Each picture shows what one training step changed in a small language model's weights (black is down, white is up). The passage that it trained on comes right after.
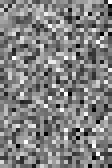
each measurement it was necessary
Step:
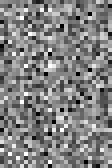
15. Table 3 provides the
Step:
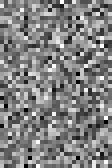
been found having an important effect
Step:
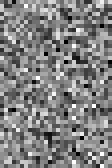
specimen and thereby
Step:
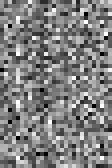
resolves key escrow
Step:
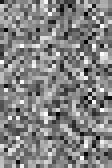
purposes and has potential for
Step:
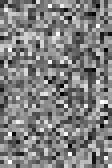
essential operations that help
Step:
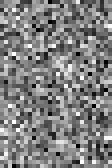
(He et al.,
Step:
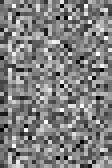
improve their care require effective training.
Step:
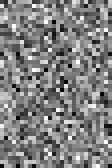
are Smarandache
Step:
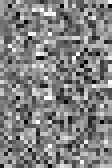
1) Attended their general
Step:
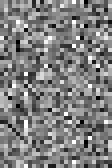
efficiency. The numbers on
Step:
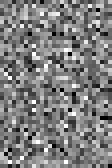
progress being made, as well
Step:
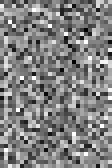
private companies and
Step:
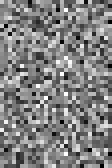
compare the value of y when
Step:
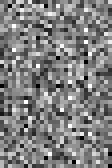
the human body. An
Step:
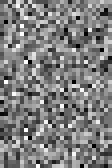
respondents. This implies
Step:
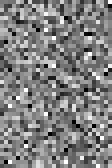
all seals of approval and
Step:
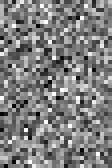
for agriculture.
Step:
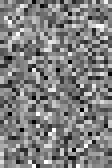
allows for coordinated
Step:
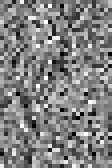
attention currently being given
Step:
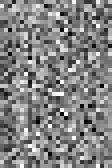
explained variance.
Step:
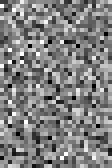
be found in the online
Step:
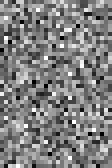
mixed state is a result
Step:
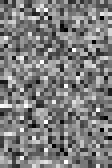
to evacuees as well
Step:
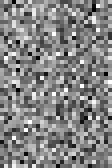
disaster risk 1.
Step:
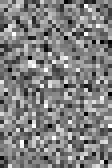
after noise exposure to
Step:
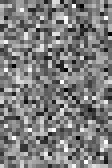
(name validly
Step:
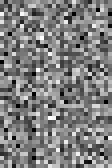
68% of minor
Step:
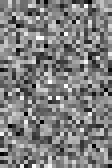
Leonard's work on
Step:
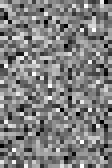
concomitant formation of
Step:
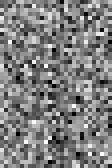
challenging on both technical and
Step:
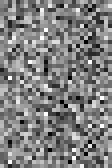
aims at investigating and
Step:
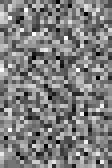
is no consensus on when
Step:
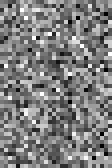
absences remains legally and
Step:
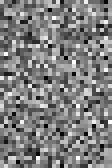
exabytes by
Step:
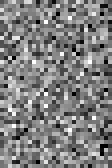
confirm that I have
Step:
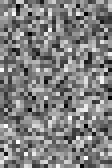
Kent, Ohio,
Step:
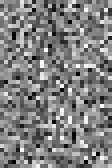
but certainly not the
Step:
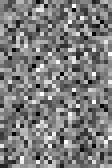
IFRS – 9
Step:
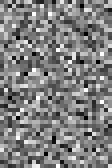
the national benchmark
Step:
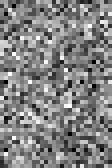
a driving force,
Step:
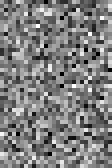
The RD includes resources from
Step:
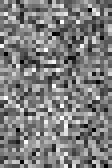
than the set table r value
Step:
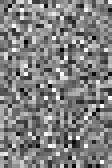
the latter variable for
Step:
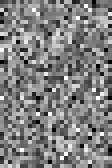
ignoring the real
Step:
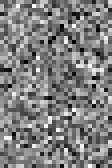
used in this study is not
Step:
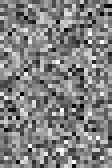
and third one using
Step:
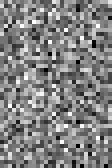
experienced since
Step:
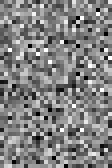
was found that the degree of
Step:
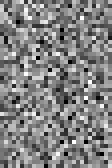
on their employers (as
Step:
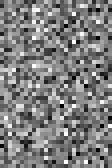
Obtaining analytical
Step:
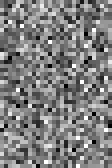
designed for the needs of
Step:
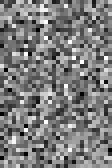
in the project. 5.
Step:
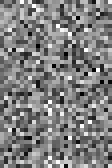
most significant artificial
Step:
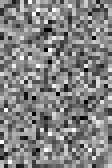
get acquainted with
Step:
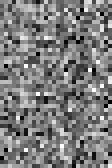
according to the instructions of
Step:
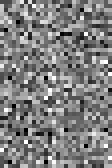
on this definition of
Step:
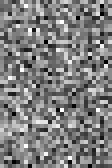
n percent valid Text
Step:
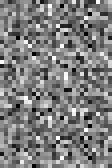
However, depending on
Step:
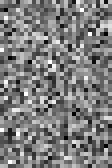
straw (see
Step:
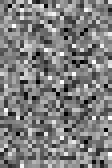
the acquisition of
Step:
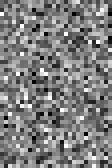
instructor's timeliness
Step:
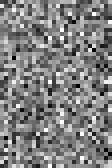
define OAH's
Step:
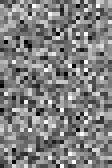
maintain their business. A
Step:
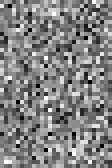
peer support and learning preference
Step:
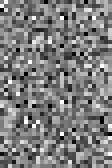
The *Book of
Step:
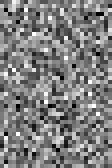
is active on social media
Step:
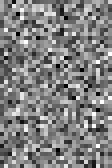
their building blocks has
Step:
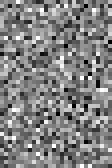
1. PH - Plant
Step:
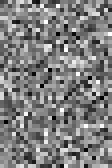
that will be established by
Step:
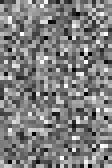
and in the treatment of skin
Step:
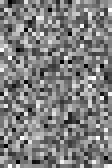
on scarabs of
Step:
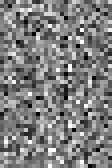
these problems. Although
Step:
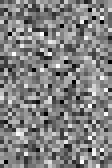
the median values and standard
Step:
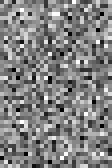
employ notations different from the
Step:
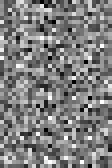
DCC. The literature
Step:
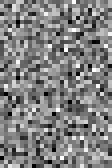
sample will be used in the age
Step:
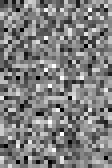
Activation phase of the
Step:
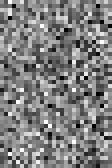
and academies aimed
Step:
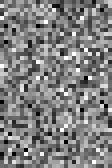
thanks to the lack of
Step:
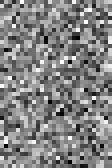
article presents a review
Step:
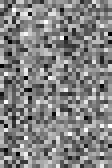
developing countries, urban
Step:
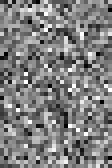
this problem is solved.
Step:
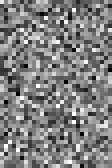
listening, but also
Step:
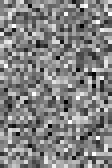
pressure by converting
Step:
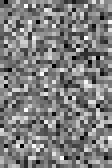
intellectual potential of
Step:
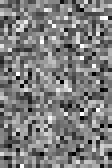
level of total factor productivity
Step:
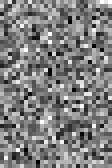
identified within the mapped
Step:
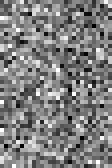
down a number of potential
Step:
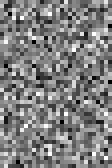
Government Investments
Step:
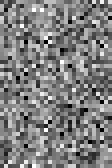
proposes a model for designing
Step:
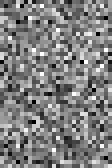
of items of the most
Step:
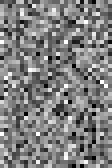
current conveyor and two
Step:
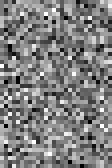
ventilation, air
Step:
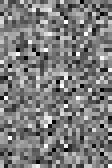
task for achieving this
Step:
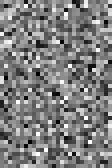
pointing towards the
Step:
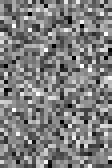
away from your
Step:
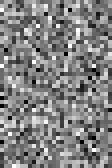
telematic work.
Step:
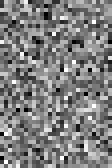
one and the tutorial
